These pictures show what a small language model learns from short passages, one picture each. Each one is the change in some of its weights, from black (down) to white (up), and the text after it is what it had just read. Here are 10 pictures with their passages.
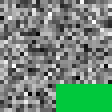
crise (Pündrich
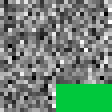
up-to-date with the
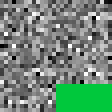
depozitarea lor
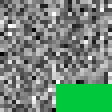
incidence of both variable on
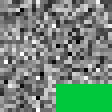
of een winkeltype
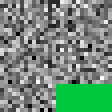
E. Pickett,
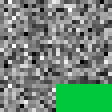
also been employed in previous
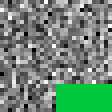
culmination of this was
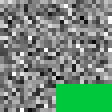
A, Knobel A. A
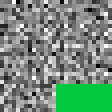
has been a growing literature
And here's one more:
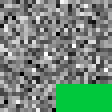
minijet production.
